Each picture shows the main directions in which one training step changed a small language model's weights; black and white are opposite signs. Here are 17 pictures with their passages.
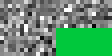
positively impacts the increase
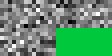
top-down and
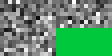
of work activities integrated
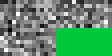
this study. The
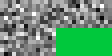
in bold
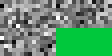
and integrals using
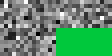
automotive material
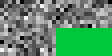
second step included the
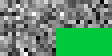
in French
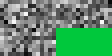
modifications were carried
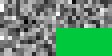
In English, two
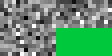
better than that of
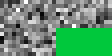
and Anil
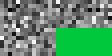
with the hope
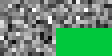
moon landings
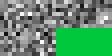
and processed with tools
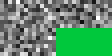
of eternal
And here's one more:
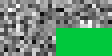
with PLA and
